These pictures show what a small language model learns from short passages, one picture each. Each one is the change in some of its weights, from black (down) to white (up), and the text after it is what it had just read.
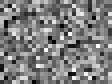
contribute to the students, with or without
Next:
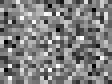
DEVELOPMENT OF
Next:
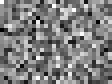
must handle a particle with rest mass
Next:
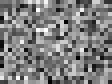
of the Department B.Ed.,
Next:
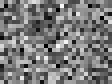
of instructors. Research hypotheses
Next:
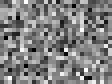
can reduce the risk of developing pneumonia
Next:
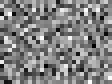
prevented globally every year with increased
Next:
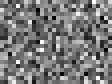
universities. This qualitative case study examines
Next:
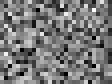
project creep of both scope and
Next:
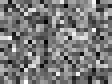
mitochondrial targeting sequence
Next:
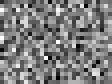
the temperature signals into a digital format
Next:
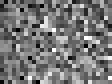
Experimental Animals Male
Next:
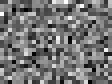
secondary schools are formal educational institution set up
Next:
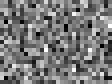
embodied cognition and
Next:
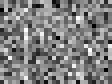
the final exam. Therefore, it appears
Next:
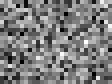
be able to adapt and behave
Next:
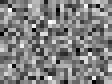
*E. splendens*
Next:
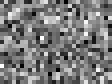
IV scene iii with a
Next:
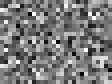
equilibrium state, sequential measurements were carried
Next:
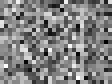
the corresponding changes of the potentially
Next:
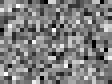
have argued previously that one seeks a
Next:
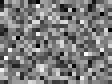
Moreover, in a study by
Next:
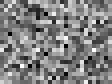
action of sIgA against
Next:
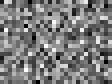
advanced status in its relations with the
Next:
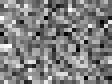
authors declare that they have no known
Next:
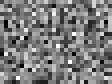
spiritual science was being excluded from scientific
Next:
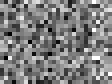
results obtained are reproducible. Experimental
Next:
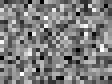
remodel fully even though the
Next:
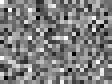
lot of side-effects and complications
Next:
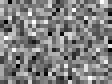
Second, β -oxidation of
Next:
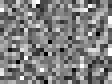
the treatment accordingly”. In the light
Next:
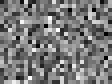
As regards the SEM images,
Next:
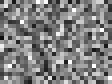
and interpret the data received from the
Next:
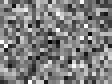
values shown in the figures in the Results
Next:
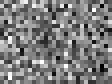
morbidity from complications of
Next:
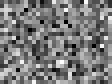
of woody phanerophytes
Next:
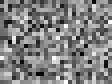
will continue to grow during the 21st
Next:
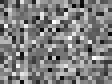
the time of waking up and going
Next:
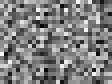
logistic regression, and the results were
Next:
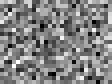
motivation and risk. These were as observed
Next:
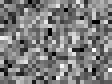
1000 patient ventilator days.
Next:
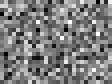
Basically hair removal is a healthy
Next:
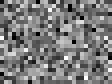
by Kuypers et al.
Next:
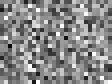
light for the interior of the building,
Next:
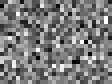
influenza A + B virus
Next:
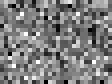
East Java, Indonesia. This research
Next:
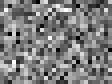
interpreted as this structure is used only by
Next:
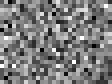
morphology with remaining sub- μm step
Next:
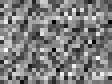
N M S.D '
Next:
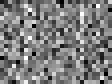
No design has been proposed in this
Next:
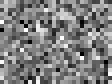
in fact, they're so few
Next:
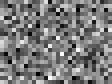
Science Demonstrators, the early
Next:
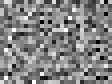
the National Health Service (NHS)
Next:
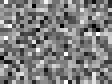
directly propotional to gas flow
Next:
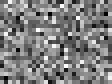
their life. Interpersonal skills are
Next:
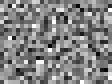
and send wirelessly through
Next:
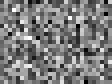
the region between the rivers
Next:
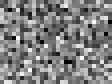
Fig 1. Single Unit cell
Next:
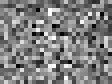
search. The systematic review process was based
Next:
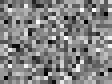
part of our life. There is now
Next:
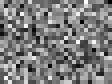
International Association for Computer Methods and
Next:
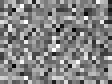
Deeb, Muhammad
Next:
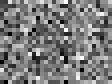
definition is close to Willis's
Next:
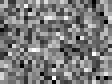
15-minute Q&A session
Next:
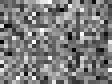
24 of them had political connections, while
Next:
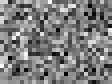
days, and a differentiated
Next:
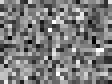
the method of Hugershoff
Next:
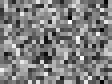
integer. For odd m
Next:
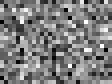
Measurement (FOM) Using
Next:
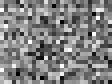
or structured soil domains to
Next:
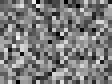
the quality of service of FSO
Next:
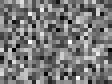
resource utilisation and health outcomes of community
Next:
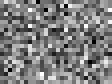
Middle Rio Grande;
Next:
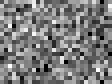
morbidity in tetanus
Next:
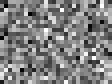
properties. It was therefore, considered
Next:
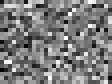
lymph nodes and reduced
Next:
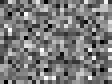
find AI tools easy to use;
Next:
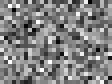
GWs** - **Mission
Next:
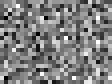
or pandemics, while in
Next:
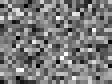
The Christian Science Monitor and USA
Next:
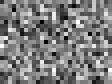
temples and their participation in conducting
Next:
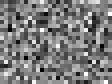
most of them reflect the software size
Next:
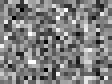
storeys), and Case 3
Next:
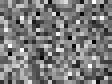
which high and moderate group children were more
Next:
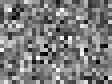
vs. repeat) as
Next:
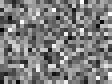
can be tackled comfortably.
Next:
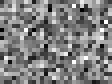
together to document collective experiences despite being left
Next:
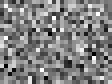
evidence for the multiverse. If new
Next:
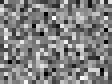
the aim of digital camera. The implemented
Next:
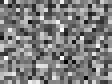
and appropriate to use in the analysis of
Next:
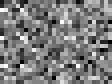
CONFLICT OF
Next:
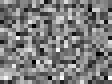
have affected learning and examination as a
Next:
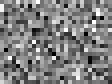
partly due to the growing opinion
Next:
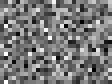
Kaluwanchikudy area
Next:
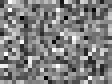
example, amnesty programmes
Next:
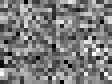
of WHO Guidelines for
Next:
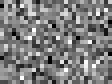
higher risk of discharge [10].
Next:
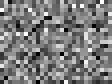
their communities." It was previously mainly used
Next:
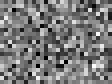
A total of 200 admissions due
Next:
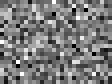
statistically significant differences between genders for
